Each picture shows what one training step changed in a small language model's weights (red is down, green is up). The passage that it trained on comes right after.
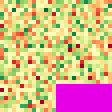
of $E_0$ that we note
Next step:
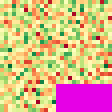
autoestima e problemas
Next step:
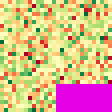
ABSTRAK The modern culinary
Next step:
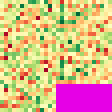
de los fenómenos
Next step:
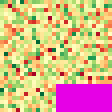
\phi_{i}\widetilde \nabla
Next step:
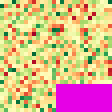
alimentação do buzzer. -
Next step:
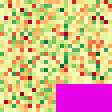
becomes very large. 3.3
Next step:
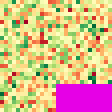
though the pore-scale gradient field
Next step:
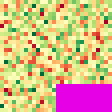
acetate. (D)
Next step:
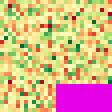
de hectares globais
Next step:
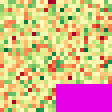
estate titles. The problem of this
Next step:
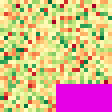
Tumblr app did not include
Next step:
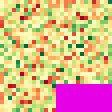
units in the chinchilla to
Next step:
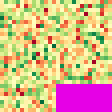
вченими, зокрема
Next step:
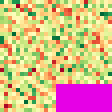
the near term. Specifically, we consider
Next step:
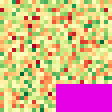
Toshkent davlat yuridik
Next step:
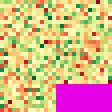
be the set of all receivers.
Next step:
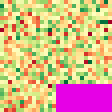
few decades to procure public services
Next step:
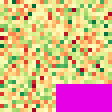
not readily available for bioactivity
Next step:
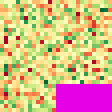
hasta alcanzar la construcción
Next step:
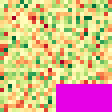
mortality. Thus, the
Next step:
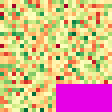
can only arise in such a
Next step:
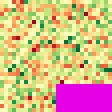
meu trabalho. * Esta
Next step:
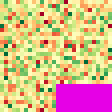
Mater. Sci. and Engg.
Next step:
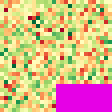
Machian critiques. General
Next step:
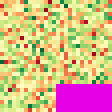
% RMSE тест,
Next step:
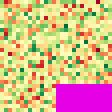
mais vulneráveis se
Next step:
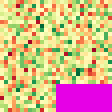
fueron valoradas, poniendo
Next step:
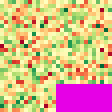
переходы наблюдаются
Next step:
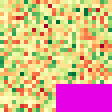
publication costs for biomedical researchers in
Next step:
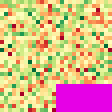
the diagonalization, and all are
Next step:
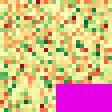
simulation is restricted to too small systems to
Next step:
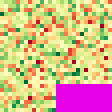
in operacijskimi sistemi.
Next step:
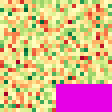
effects of natural disasters on the population
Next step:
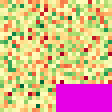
darajasi. Buning uchun onlayn
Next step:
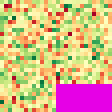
$r,\phi$ the corresponding polar
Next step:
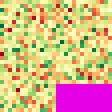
that, as for the black holes
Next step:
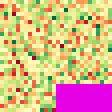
связи с угрозой
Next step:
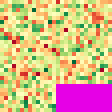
this study, a multi-level
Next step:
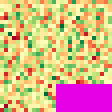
ekani aniqlandi.
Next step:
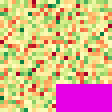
Ko'zdan qochmoq
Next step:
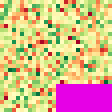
is not very clear, it has been
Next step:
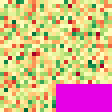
\ and\ \bibinfo {author}
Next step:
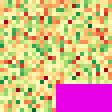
random proteomes generated with uniform amino acid
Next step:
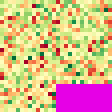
meio ambiente aconteceu na
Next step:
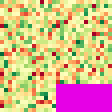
Purified PBMCs were
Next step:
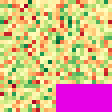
available. Therefore, we believe that the
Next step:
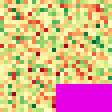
learns the transposition between these
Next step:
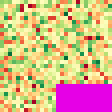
matrix, which contains one $CP$-phase
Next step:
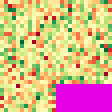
R(\Delta \mu, \Delta
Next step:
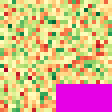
mainly by serology. Most of the
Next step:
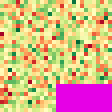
reaction time (VRT) and
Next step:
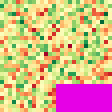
of practical skills, is in the focus of
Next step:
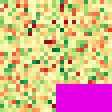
many differences. We will describe and illustrate
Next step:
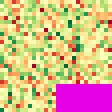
Therefore, the number of triplets
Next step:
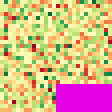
dashed line is the actual glacier
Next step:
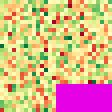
particle-emitting source, compared
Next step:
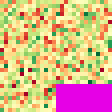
bilan oziqlantirilgan variant
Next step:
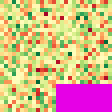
Terrestrial walking has
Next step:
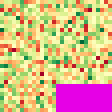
had a thin capsule made of
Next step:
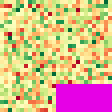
oshirish Milliy markazi” tashkil
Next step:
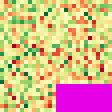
Основная часть: В
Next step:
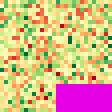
the current inversion of the flux images
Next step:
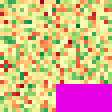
Note that the majority of QGs
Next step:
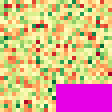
iv) a liberdade de
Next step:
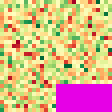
Н. Тулакова,
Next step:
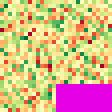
Alimardanov R.A.
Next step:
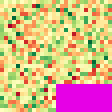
function of energy for different heights of the
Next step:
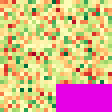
2024. 2. KK to investigate possible
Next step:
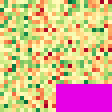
the simulation workflow due to the limited
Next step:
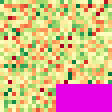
security of a network. The authors enhanced the
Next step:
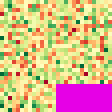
to stem the tide of
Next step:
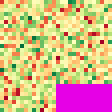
el trabajo en línea
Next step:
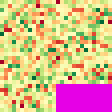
at any order, due to its connection with
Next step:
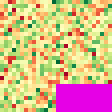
of representation the word sketch of the
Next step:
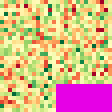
two eigenmodes corresponding to the charge density
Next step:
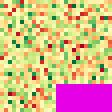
secretion in the adolescent age
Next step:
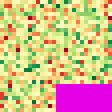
et ceux qui prévoient une
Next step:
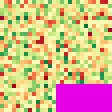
the work will be presenting in the next
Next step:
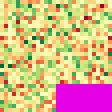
performed on a 250 kN,
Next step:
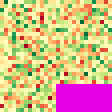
with the host star, this is the
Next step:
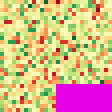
of ailments, such as
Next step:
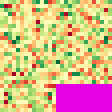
agreement respectively. One study in community health
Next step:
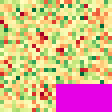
factors (at the macro and
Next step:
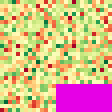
Sosiologi Fisipol
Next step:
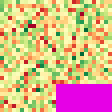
realizes however that our extension of the
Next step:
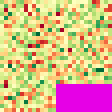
formed at delays $2T,
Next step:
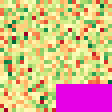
bolıwı múmkin.
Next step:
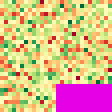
viscosity kernel for $\lambda^+ =
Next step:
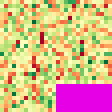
and $\water$ ice
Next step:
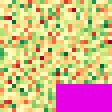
essa estética de apresentação da
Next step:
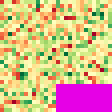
A decline in the number of
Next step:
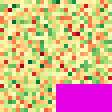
философии и
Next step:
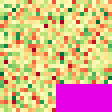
ta'limi" jurnali
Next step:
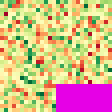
were not enough, this new perspective on
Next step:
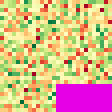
focal thickening of the right
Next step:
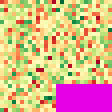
with repeated addition of the acid. The
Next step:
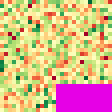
theoretical predictions. Consequently, we suggest that
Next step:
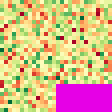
and increasing the process innovation capability to
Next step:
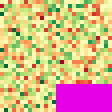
the C driving currents
